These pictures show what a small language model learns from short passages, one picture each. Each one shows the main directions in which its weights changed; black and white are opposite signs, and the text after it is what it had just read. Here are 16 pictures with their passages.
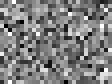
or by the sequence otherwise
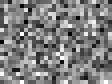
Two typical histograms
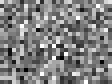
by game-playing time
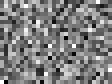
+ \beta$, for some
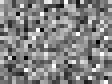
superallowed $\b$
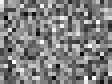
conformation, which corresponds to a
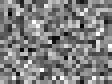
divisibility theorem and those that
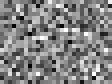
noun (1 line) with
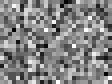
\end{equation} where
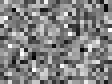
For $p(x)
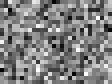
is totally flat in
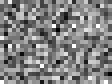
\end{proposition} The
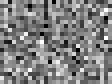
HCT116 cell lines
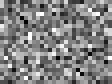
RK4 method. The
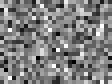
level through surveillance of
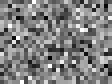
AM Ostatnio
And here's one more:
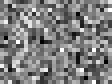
spatial hypersurfaces and the
